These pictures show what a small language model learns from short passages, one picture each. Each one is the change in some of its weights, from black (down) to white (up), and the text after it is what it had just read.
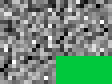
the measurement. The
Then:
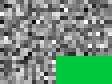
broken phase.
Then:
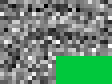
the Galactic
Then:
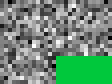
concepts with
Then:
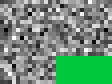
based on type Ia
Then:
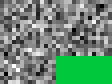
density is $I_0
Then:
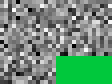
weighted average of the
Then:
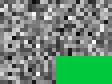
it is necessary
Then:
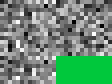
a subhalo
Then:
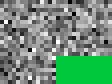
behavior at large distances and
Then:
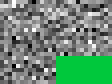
to the growing
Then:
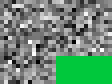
present case. Since
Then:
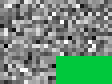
each of the configurations of
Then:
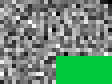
on a zero count rate
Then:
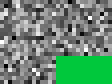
sites where the
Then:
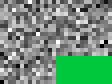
(ML) at the
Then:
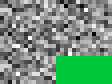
We have proposed and
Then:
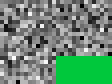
than $\nu_x$
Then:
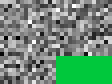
in IDL on the
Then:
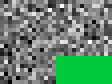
the product of three
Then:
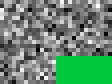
invariant. Due
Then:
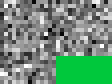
has never been reported
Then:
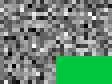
for these parameters the system
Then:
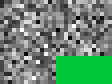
such a grid,
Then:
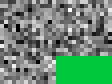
states $J/\psi,
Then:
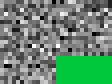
the GCs in both
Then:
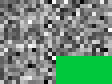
fields. This can be
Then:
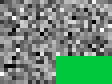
is displayed in
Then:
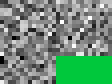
and a recorded
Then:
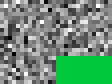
problem of extracting
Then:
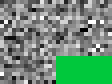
behavior in this regime.
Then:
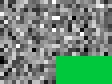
introduce a mass function
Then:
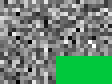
in the light cone
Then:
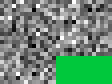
high squashing
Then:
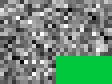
by removing groups
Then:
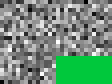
time dependence at late
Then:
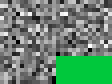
the denominator of
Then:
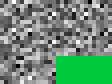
of the original
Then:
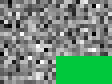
two components of the
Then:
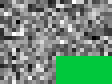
the same relativistic
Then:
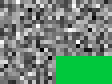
slower, which would
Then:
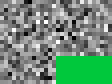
image. We also
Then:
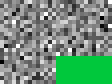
number of fermions in
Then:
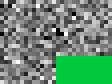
we have considered a
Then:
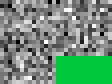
spaces evaluated,
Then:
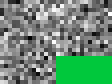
on economic
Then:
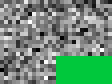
on signed networks.
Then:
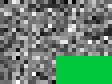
the middle
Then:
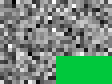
with independent and identically
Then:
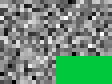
AAS for supporting
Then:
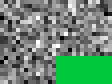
where physical systems in
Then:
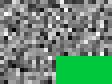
the critical value for
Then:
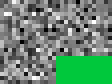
the excitation energy
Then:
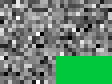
use this software
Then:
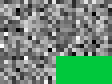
with multiple lines is
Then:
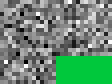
matrix $\rho$ of N
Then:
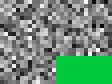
of ${\bf F}$ and
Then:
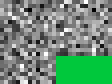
(ISM) is well
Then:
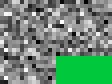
the existence of
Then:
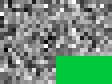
square products
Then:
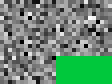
} \Omega \times
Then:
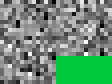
T35 | wife
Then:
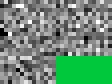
same time, we perform a
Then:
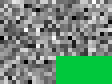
using the ionized
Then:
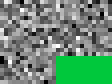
MFL is a
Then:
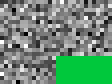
can be naturally
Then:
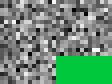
associated with new constraints
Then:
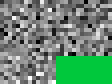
is bounded away
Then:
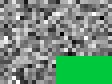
better to operate
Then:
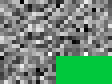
to this signal is from
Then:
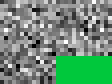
show non-exponential
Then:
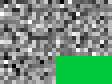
array, at least
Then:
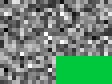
the Gaussian
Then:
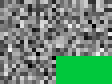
time is fitted between 13
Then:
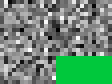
Wilson line is
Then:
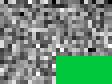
r \). To test
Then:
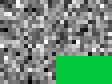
control distributions. These
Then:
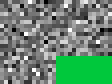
rms of the
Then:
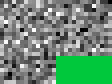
twist angle.
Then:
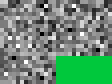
per tunneling
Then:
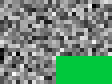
that are modelled here
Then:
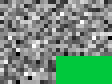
creation operators for
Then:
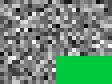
with the inclusion of
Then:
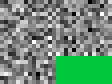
and, therefore, it
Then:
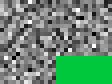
spins is a very important
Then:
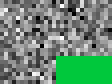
pBCs it is
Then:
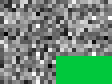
detectability of a
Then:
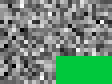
However, as a slow
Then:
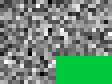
requirements for shared
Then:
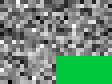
privacy and
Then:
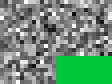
in dielectric
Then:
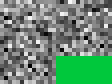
the light transmitted
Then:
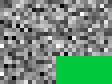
model type in the model
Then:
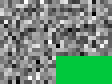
background behaviour ---
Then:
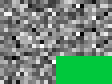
the determination of
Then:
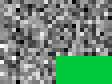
with time $t$
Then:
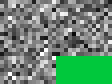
the spreading of
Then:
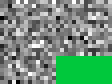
not satisfactory performance
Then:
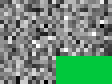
be uniform over the
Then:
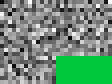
either become
